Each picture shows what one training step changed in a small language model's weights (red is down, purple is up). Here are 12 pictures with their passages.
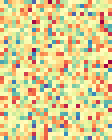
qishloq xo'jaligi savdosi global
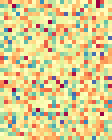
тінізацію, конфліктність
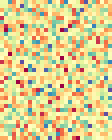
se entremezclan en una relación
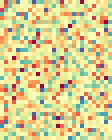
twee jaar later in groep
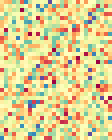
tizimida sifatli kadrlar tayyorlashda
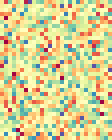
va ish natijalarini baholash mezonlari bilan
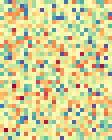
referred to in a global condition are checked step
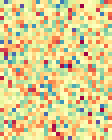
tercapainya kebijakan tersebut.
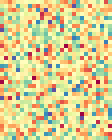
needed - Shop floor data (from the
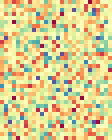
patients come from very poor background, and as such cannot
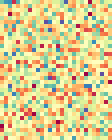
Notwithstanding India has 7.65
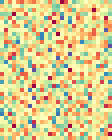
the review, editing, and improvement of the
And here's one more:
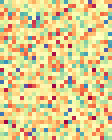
years) Sl. No. Effect of
